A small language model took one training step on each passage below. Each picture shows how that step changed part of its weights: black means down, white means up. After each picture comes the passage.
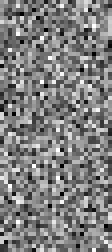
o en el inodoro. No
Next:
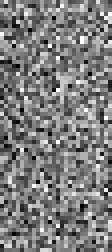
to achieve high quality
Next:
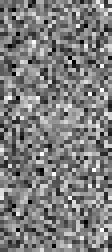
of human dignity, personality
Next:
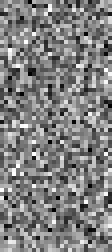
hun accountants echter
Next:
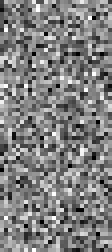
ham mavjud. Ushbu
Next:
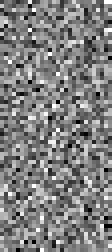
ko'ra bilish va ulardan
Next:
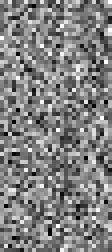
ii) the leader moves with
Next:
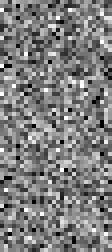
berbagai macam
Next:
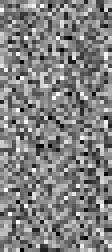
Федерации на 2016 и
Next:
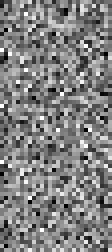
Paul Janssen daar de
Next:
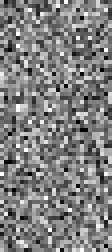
subset on the space of all measurable function
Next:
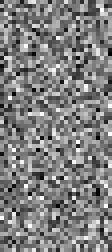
з різних сторін
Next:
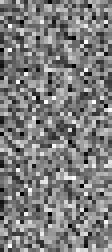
in how we want to assume
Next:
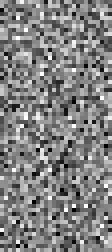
así también es un
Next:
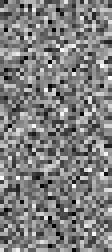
esenciales: económico,
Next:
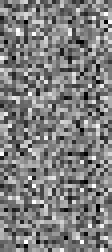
directly derive the desired result from
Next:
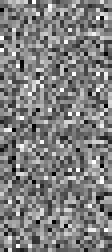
the ball of the Beltrami
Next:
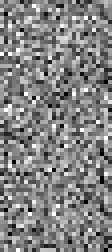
bulundurulduğunda bu
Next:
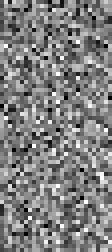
e o envolvimento do leitor com
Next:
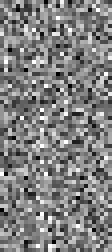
e selecionados pela organização
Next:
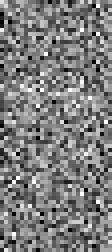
finitely generated commutative
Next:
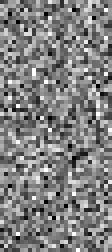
the sheaf $\J$, recall,
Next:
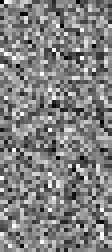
Biroq ijtimoiy
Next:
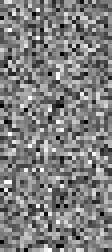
Lagrange interpolations {of the
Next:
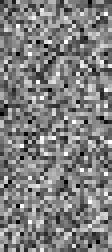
of Russia, Iran and
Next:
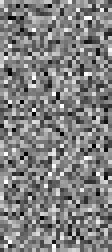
зміни у вищих
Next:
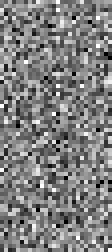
të zhvillohej në
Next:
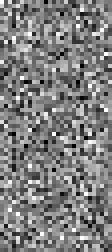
Section above hold. \end{remark}
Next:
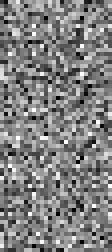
matnida esa siyosiy
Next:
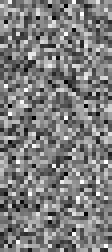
inequality is one of a whole sequence
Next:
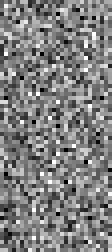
time profiles The differential model of a
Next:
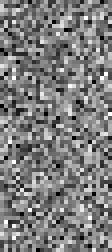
for the correct development and
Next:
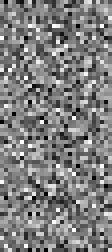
diperlukan perancangan
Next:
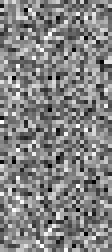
मार दी और
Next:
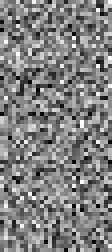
8. Дубова Н.
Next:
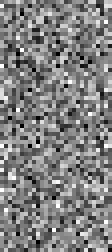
case $m=n=1$; that
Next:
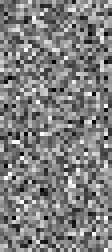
$\gamma$. First of all, it
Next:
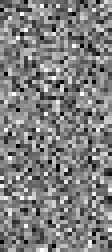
do material utilizado neste
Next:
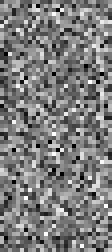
and $\Delta_{\mathcal F}$ is a continuous
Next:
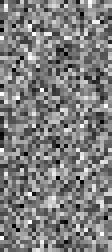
Via Beirut 2-4,
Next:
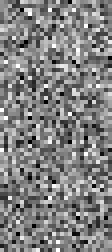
encargarse de obtener
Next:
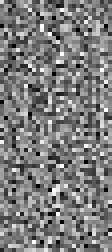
matrices based on sum factorization for
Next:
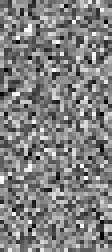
Barcelona. (5)
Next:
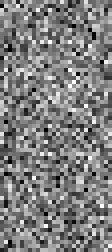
examples of Zariski
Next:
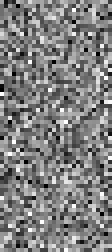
it is $\vartheta$-sliced
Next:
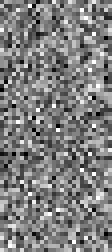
estudiantes de cuarto grado del
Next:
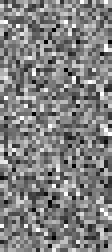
tomonidan fanga olib
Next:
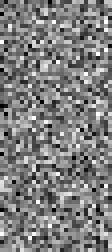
are real and non-negative. The
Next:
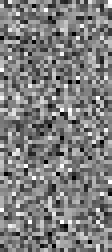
cobweb poset i.e. it
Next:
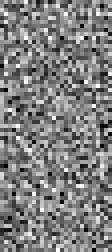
opinion. Downplaying the
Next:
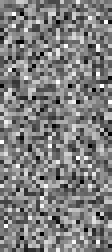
front $u$, the family
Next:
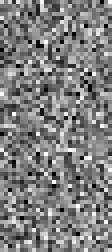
Section 2, we propose this new
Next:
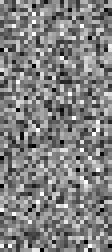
sum in the right-hand side is
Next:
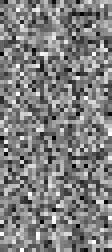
Leite et al. Sustentabilidade
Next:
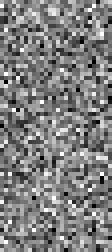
each pair $(S',S'')\in
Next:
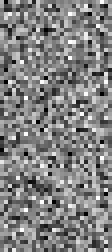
$\ker \psi\subseteq \ker
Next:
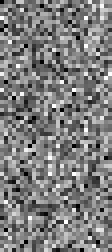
entendem Teresa Arruda
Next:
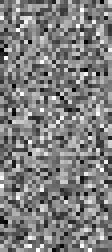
and a discussion of where his approach
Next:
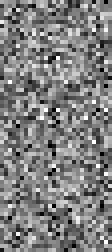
stability limit for this particular scheme
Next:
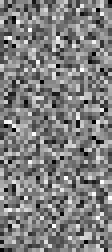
[6] that the conditions of the
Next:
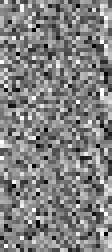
подобных учебных
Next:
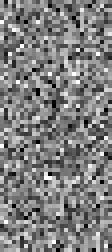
$\delta_j$ and $s_j$
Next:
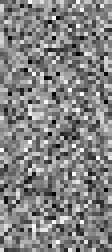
Tatier. Časť
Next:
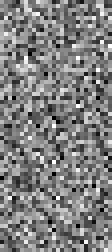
usual sheafification is used), and
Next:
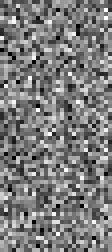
foram **Transtornos no
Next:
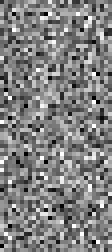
el Congreso de la Unión
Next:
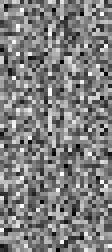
yasa koyucuyu
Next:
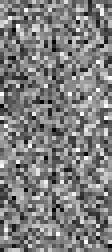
Установка нового
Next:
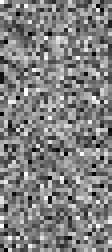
the Lyapunov inclusion
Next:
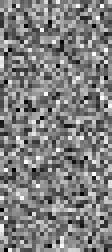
defined as the maximal dimension of a vector
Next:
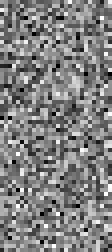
historicidad, como expone
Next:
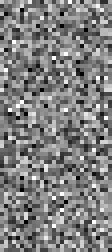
$q$-Euler numbers as follows:
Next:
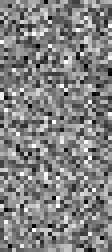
a multivector or a form, while
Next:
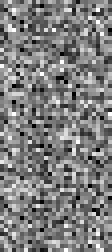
aniqlangan ilmiy
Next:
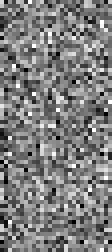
$cl(A^{+})$ denoting the
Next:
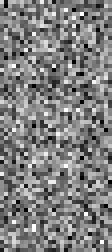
F$ be a $\sigma$-algebra on
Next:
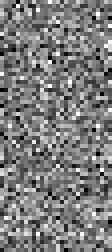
a small neighborhood of a
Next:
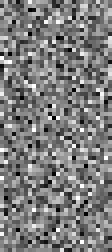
identificação do usuário,
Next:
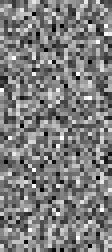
$a$ and $b$. By the
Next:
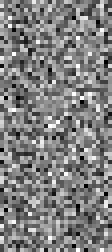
асарлар ёшларни
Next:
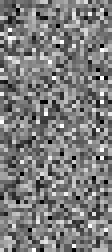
Department of Electrical
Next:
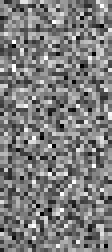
\item{(3)} In particular, we may
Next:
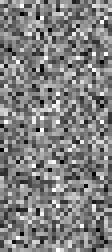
Relacionados: Empresas &
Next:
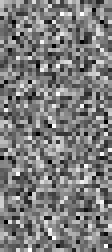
integral equation was then used to obtain boundary integral
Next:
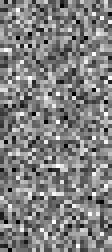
a Maurer-Cartan element
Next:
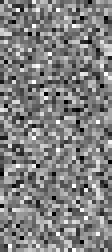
господарювання на
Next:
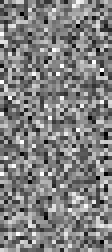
solution $u\in H^1(\Omega)$
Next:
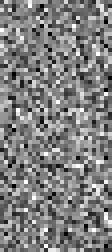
В качестве метода
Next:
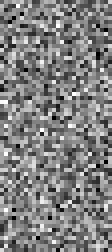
whenever $i\ne j$. Since
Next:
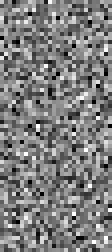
phrase full of profound
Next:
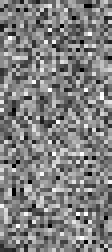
bundle projection. These
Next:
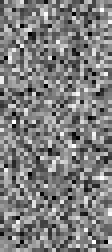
desenrolar de um instrumento e
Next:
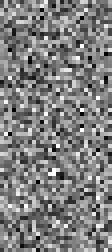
The purpose of this paper is to show
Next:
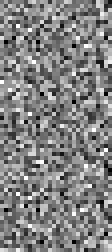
[9]. Территория
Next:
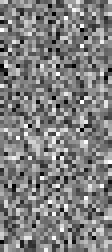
Por lo que en los últimos
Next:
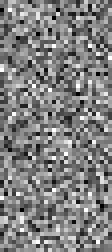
discutidas propostas para
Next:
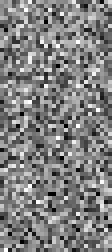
monoids. \qed
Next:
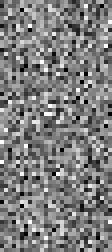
is possible to avoid collinear
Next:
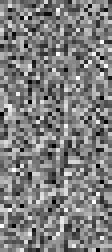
banyak, kebanyakan
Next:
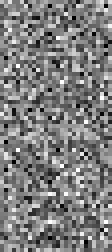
parameter. outblock.template
